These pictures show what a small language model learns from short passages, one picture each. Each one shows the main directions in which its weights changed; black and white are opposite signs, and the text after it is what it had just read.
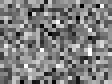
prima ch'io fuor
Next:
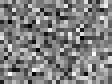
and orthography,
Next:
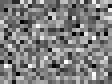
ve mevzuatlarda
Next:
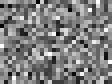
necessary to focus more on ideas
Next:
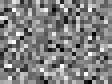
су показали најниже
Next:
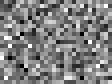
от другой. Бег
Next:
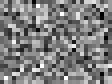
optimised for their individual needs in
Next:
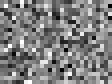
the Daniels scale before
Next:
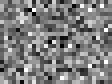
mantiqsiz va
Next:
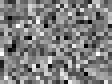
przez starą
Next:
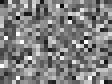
they become better at integrating it
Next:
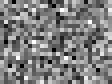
29.3. Variability
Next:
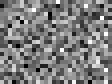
adverse events,
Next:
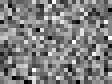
a encosta (porém com
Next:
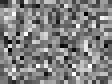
the PbX_6
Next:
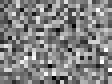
absence of the friction in
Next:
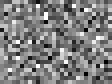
an emergency intervention led by
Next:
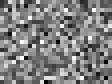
(4) collaboration.
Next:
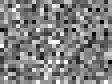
not entitle these individuals to
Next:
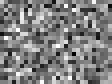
word recognition takes place
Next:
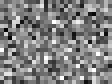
diluídos. A
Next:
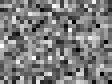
yoki uni ta'sis
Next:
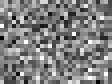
daarvan harde
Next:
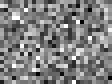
Larissa Leite
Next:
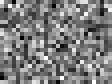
siklus I ke
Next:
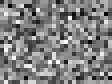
in Table 1. It can be
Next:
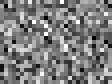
un facteur de résistance
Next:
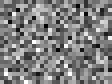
de los años, este
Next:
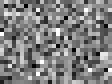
the disease to obtain the
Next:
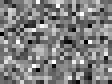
have established specifications for
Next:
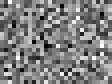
material was filtered through
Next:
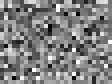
contrer la Chine avec
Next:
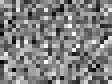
ng diin tulad
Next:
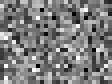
eliminating environment-related
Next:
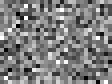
premature to stop social
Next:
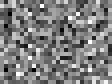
be equally effective — or the
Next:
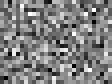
a description of the study
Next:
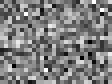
new herbal preparations on some
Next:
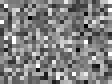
the Dutch Trial
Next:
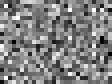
Bakkenist, het
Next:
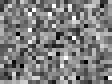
bor bo'yi bilan
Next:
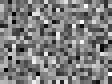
treatment of acute bowel
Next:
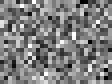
partners European Innovation
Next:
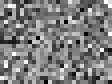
in Fig. 9, where distribution
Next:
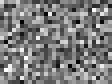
those in which information must be communicated
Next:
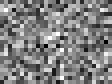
children to surrealist
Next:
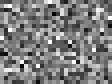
in the abdominal wall
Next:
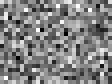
to illustrate a never
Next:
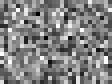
ham iqtisodiy barqarorlikni
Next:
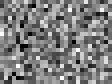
bu kişilerin
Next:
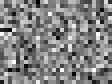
of space navigation systems
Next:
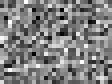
of the agrolandscape for
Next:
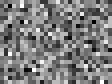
pessoal e afetivo com
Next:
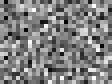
dados sobre a cobertura
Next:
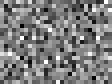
результатами факторного
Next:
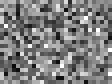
borish talablariga
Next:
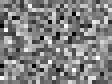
by WBPUU, which
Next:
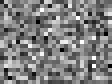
however less relevant for our
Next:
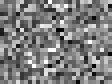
its potential to alter developmental
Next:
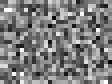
information consistency (7%), and
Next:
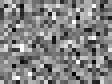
i Gullash Gullash
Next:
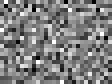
с чем при анализе
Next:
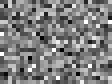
Steps to complete
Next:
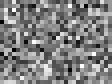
Thus, we can talk about
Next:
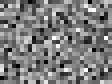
met NACE-code
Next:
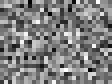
convex hull of
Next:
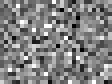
and rich map visualization
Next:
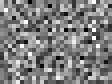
state through experimental research.
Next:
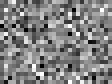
de las ciencias,
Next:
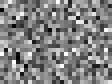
cupolas: a)
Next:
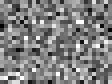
G.W. The Aloes
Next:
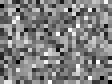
наукового обігу
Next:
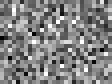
curve was taken as the critical
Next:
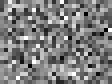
приложений и баз
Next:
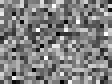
en étapes et consiste
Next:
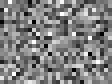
increasing the productivity and
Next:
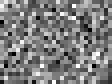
annuus* L.
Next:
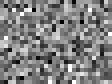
попри виклики
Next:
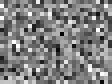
culturii, dar va constitui
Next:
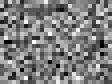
can lead to amputation.
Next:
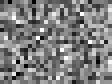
tracking and monitoring
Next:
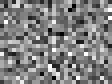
Virtualization increases the
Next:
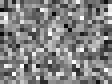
singdirilganligi; -
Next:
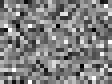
in Bern, only gained
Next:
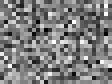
hídricos em
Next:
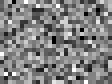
of the cleavage site
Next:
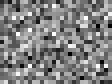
All authors jointly
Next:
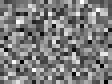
de conductas, posteriormente
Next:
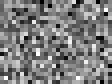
Zero, ushbu
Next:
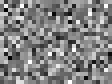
Education, FSBEI
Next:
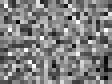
artigo não seja o
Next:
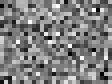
as to include a system of
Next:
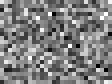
[9]. These works highlight
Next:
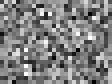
Stock solution of caffeic
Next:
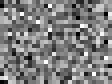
(source : Zamora
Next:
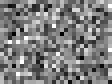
of compliance, technical
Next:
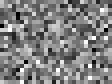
a positive impact on these students'
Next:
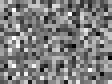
لمزيد من
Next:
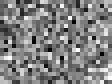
dan dertig meter per
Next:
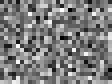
(Blue dashed line);
